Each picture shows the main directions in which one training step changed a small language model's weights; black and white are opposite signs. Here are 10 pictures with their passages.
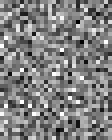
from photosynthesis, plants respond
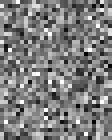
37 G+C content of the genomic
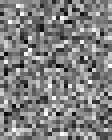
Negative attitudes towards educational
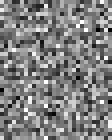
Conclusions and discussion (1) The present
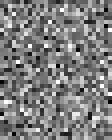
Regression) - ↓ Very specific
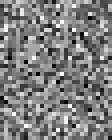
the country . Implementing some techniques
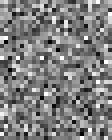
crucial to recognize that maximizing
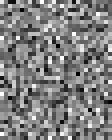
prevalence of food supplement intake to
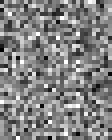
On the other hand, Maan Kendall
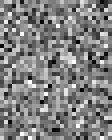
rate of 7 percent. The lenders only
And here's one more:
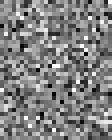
= f (FD) Inc = f
